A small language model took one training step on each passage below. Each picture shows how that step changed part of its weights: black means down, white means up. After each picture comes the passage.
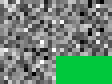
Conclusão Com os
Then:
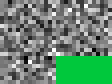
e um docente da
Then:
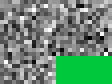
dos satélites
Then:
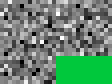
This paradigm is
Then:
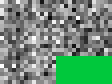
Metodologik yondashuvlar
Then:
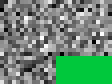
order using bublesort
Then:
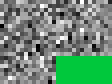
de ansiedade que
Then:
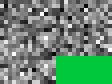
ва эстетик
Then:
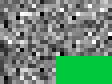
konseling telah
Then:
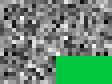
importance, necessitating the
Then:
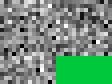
by introducing a small fraction
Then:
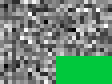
true initial position and velocity.
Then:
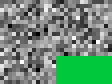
allowing a direct comparison with
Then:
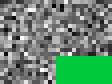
energy levels, in the general
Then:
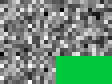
among input features to speed up
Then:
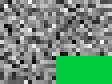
herramientas digitales
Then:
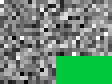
exponentially decreases with isotropic
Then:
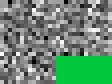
negação da identidade
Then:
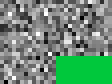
approximately 75\% with
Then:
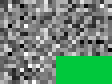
the five are contaminated.}
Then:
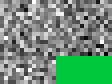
sutini berish asosida
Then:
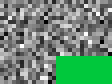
Sharq pedagogik
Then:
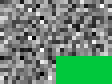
the impact of stressors on
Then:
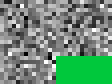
the measurement is not limited by
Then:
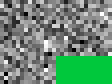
cerdo siempre
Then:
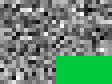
the neutron-proton
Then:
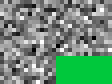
matrix $M$ as
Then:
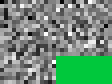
the reader to keep
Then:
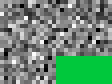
It is believed that strongly
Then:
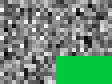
și-au dovedit
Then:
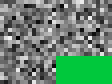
price \item Change
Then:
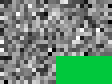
that higher energy levels don't
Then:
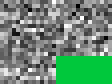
law which is expected for the
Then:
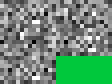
be amplified again due to
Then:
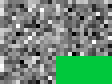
this should be the first focus
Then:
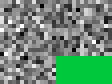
i\neq j,\quad
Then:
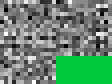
Left: Differential
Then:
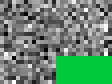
and bulk equation} In the
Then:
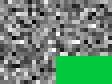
w zmianach w
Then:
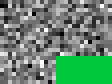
the interface, and includes an
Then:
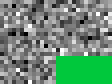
task-specific quantum metric
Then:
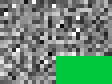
economische politiek.
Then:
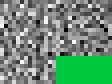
Saúde Matosinhos
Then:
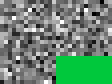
which can reduce the weight of
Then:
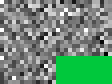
каждого из
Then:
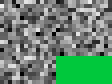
Gaussian with a standard deviation which
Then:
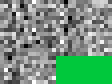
olishga imkon beradigan
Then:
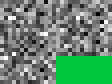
for handling the complexity of
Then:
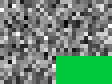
Tinggi Santo
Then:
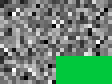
practică*, București, Editura
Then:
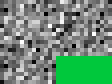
holographic style
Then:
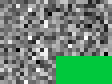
of critical points, can be
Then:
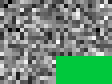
triangular matrices. The
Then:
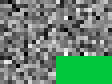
oscillators described by equations
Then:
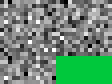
foydalanilgan darslarda
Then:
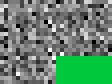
to determine the acceptance
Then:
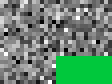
because the Schwarz
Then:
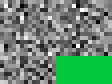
SUS, pois os
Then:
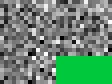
existing for a fixed value
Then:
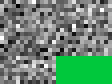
we only use the data obtained
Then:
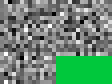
Laboratório. 2.
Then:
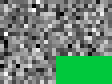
il progresso sociale
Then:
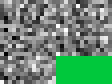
color of internal links
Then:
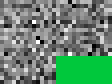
in the Kumyk
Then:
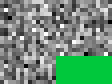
lower or higher Ru
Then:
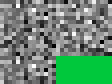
bilan yangi terminlari ham
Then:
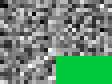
the words, and learning their
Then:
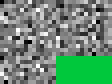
visible region and improve the
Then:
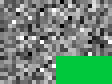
воздуха над
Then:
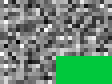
the volume of the system,
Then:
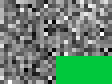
enabled by the
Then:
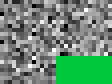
uchun ishlatiladigan
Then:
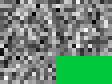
Zeng et al. proposed
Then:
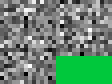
страны», что может
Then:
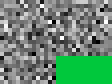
must say that one of
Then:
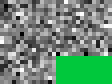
is guessed and
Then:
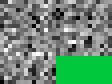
que apoye el
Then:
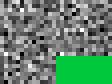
and innovation programme under
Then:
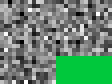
de Fala Excerto
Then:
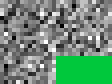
study, we first introduced an
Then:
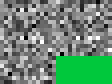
Ishlab chiqarishni
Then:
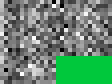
Badiiy matn va
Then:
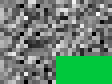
CIRSI is a
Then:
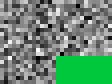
graviton over other fields is
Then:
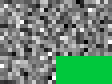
y cuestionarios
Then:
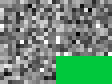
is a zoom on
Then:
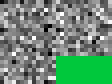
[3], экономической
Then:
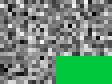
(iii) We propose
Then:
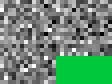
suv omborlarini
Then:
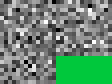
Physics Letters B \vol
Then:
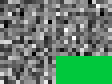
Punkte Thema:
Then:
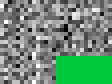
asosiy shartlarini tahlil
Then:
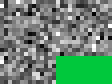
ва $\sigma_{\rho
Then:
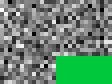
reforma da previdência
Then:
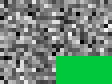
$ denote the absolute energy
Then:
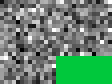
values of the two parameters
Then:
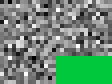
resonate around 25 MHz
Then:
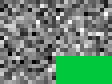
y prosperar en
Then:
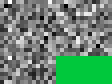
cost Crash cost
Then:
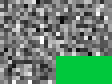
do not depend on the theory
